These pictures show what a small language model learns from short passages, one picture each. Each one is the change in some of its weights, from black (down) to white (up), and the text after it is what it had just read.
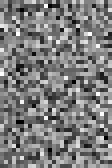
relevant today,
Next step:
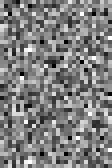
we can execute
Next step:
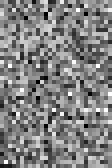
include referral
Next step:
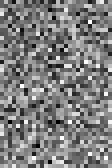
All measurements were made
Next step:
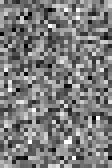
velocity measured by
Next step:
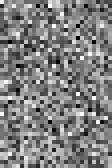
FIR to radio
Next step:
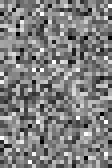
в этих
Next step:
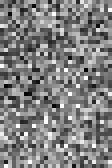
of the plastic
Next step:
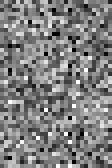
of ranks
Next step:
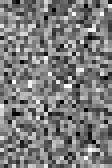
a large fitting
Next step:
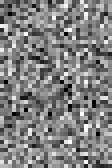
rest of this paper
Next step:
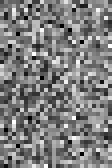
atmospheric pressure from the
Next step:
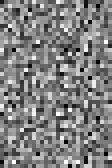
sotish va
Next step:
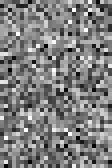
of the ED
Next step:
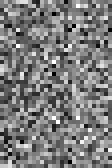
temperature. Sometimes
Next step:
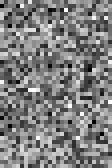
quality of higher
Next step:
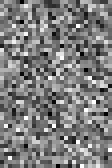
dreams still
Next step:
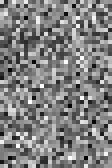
review of contract sum
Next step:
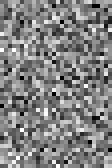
dinamik tizim
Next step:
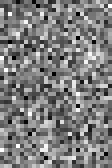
Following a
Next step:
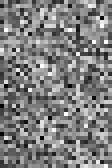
absent in one
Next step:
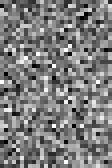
is indeed the nature
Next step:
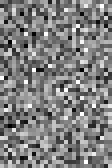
the influence of
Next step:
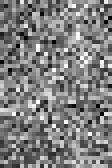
of reading levels
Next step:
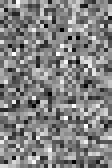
for 33 years
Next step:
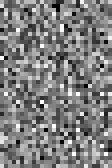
5. How
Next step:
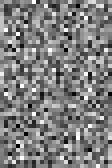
that is, future
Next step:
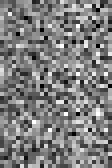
instance, based on
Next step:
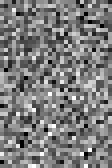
the beam, the
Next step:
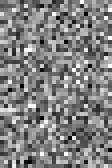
we all need to
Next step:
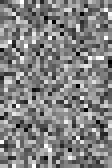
analysis on contact force
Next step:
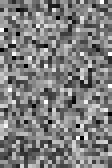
similar to a
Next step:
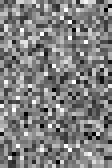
and chronic
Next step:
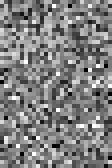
after receiving
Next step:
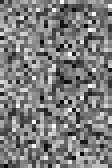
aware of the
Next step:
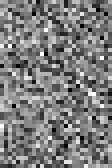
correlation experiments designed to
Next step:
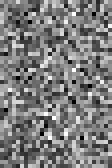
proper emotional responses
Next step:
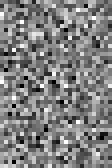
different solutions but,
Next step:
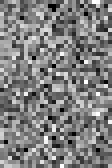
priori, we
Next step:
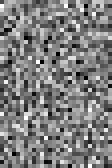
do cenário
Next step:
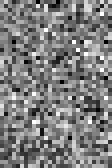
QoP based
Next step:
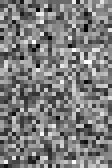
for the whole
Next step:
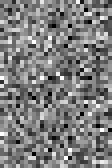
identique à la
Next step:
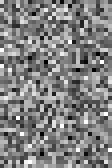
Abstract We present
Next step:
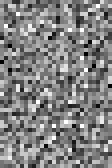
of top 3 is
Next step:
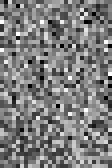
porque já
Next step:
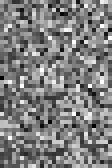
used not in
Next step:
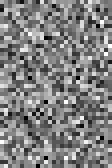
decision with respect to
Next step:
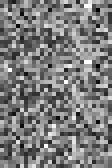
based on the
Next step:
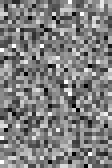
technique is more suitable
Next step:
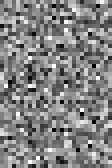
los productos de
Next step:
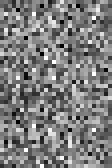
concerns only
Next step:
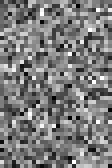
a word into a
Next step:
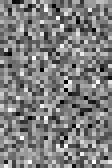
the subversion
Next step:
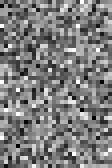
of numerical studies of
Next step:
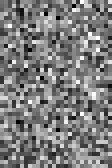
to develop root
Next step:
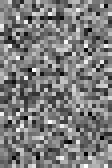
la tendencia general
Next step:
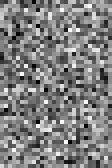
elements for the identification
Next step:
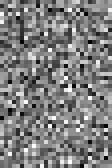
effects were noted.
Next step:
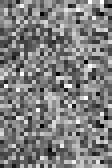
on continued
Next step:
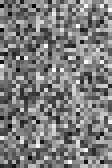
study of the
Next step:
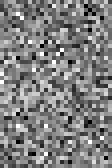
в первую
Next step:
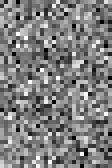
ва бир
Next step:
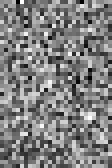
in a set of
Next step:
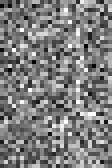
and increase of thermal
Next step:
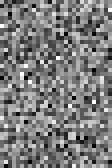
of the CMB
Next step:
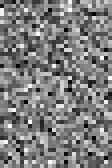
calculation was performed to
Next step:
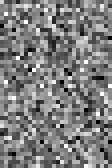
actually gets
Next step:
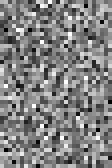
there will be too
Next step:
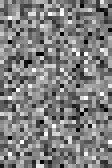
a defesa
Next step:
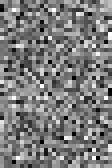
blob, either
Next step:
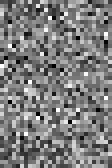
blood cells.
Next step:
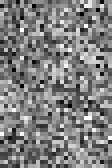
process and reduce the
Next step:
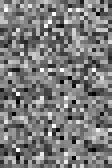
în literatura
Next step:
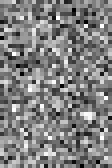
in sync to
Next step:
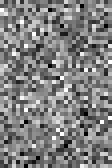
below this threshold
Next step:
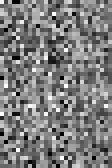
is an Open
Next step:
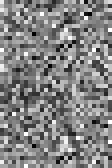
It can also be
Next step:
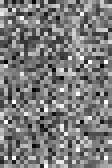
fit observations. The
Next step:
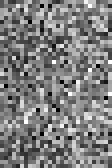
capabilities in
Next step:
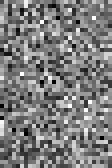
designated as
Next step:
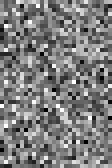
by chronic
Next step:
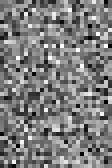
as $ \beta
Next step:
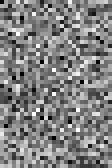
In reality,
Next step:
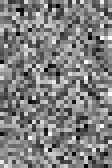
conducted to design the
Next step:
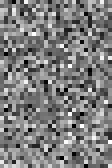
that the model is
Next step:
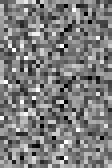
the regional climate
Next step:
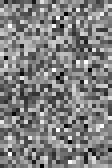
thus outside the
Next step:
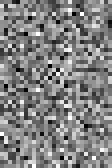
level is an array
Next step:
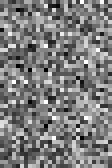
proposed to be
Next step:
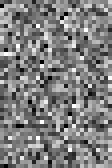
includes considering other physical
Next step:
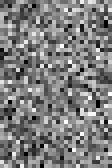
state and other forms
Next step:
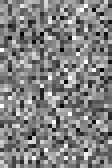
utilização de
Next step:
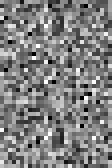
body, so their
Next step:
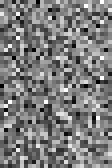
were supported by the
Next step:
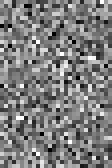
and Liao
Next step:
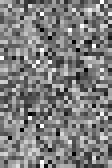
the MLP
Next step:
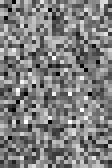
carry out the
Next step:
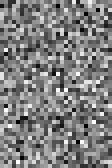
and the ability to
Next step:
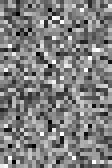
partitioned between
